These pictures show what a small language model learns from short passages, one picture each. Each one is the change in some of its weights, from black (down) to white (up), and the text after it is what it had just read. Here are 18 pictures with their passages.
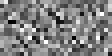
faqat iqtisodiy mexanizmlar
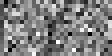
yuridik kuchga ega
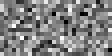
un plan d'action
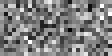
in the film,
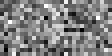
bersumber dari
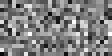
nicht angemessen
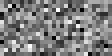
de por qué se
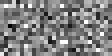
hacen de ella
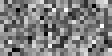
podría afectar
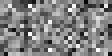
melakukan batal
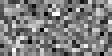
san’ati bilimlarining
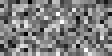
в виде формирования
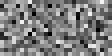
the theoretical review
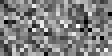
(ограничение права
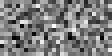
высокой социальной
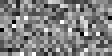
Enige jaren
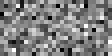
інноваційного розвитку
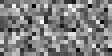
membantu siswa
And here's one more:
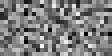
aylandi [1].
